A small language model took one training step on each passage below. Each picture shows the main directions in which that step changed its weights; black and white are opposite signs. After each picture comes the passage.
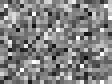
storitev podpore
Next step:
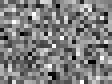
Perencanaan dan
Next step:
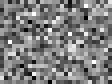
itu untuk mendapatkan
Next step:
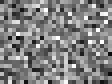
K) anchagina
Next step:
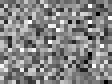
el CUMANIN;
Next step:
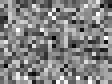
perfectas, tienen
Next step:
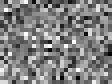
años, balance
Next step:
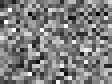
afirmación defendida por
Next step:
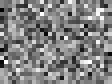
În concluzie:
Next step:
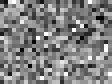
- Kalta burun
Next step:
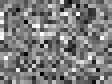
shahzoda Saud al
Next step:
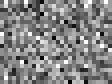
балиғи” [3
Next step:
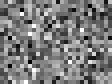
невід'ємною та
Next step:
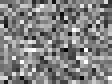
folhas temperaturas
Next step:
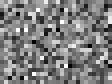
que representan efebos
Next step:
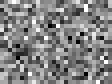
va chuqurroq tahlil qilish
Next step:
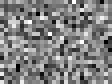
servicios, e incluso
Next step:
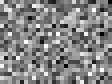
ushbu ta'qiq
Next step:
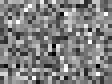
poucas oportunidades
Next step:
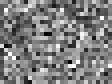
1 – Сравнение
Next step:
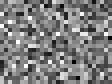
vesile ile,
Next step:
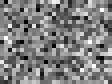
значення, оскільки
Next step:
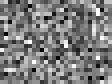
la dicotomia tra
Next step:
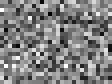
sociais. O questionário
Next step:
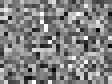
urbanos. Sin
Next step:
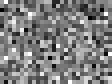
✓ Adaptation
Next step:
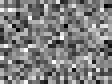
amal qilish natijasida yagona
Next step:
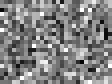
que implica el acto
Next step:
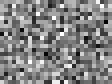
Rezapour, S.,
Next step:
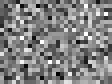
cerámicas pueden
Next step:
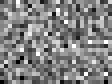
segundo lugar,
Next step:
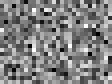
the occurrence of
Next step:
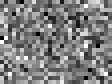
18 Bibliographie.....
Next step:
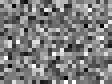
the foundation of his
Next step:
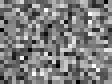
localité de Perkoa
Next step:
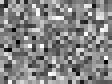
ринку та/або
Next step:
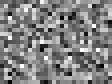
degan xulosaga
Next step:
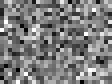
традиційні моделі
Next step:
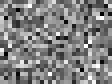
vastes étendues
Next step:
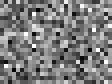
cada ciclo se le
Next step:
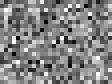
степен; висок
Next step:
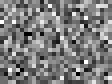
le choix a été
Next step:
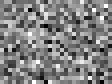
Segundo Nunes
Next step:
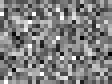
da pátria e da
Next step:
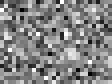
atau materi ajar
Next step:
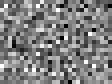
de gravidez;*
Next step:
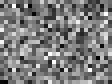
S (ou Hb,
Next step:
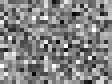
de las sales de iones
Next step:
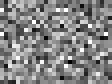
vazifasi “tilning amal
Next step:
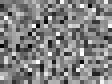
tuproq yuragi
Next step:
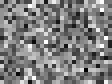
із захованим
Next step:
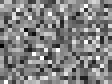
vinculación con la
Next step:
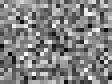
Hibrit Araç
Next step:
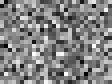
geometriya va
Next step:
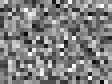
foyda esa bank
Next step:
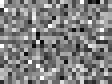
данной сфере. В
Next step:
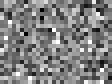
dostępny w
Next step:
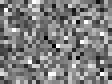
снижения качества
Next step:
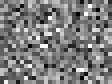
que certaines jeunes
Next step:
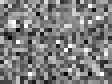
um desenho estático, sem
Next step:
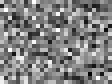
xususiyatlari, ularning
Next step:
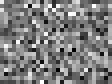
diyalog içinde
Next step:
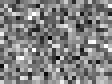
geração é dispersa,
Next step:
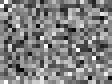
ta'lim va tarbiya
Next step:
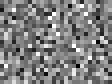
meningkatkan minat
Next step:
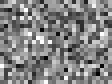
rasmga oq
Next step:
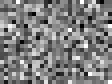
Hasil pengujian
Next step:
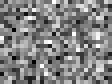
aclarar que en el
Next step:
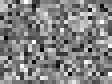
regulations are necessary.*
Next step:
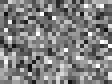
in den senkrecht
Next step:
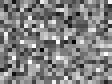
tizimlari va texnologiyalari"
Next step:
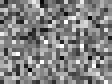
режа асосида
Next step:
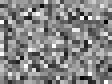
Martin, L.
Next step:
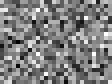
o desenvolvimento de terapias mais
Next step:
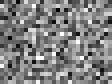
El uso oficial de este
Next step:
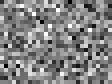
Faible utilisation des
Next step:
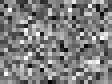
und Landbesitzer
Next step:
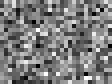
un agente transformador en el
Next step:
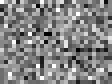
sperato «dopo i
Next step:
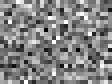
of Business and
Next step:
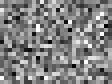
de la educación los objetivos
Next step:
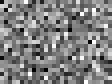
Кодекса РФ
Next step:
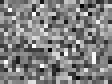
Mn (ppm)
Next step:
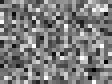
suvning sezilarli
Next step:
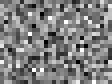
örnek olarak
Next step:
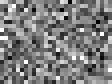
yangi va yuqori
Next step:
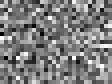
Daraxtlar -
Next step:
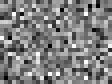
ini menggambarkan
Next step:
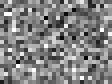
sa naissance à
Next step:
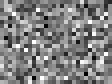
essas fruto de processos
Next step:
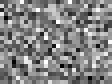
prezent, toate
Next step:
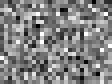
observa-se que o
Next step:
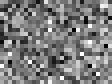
sayin, yanada
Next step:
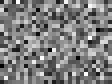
Ariq ochish,
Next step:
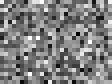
так как история и
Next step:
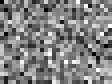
qismi, dekor va
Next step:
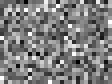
такий ресторан,
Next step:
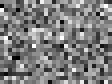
длинный ряд,
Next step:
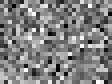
İyi İyi
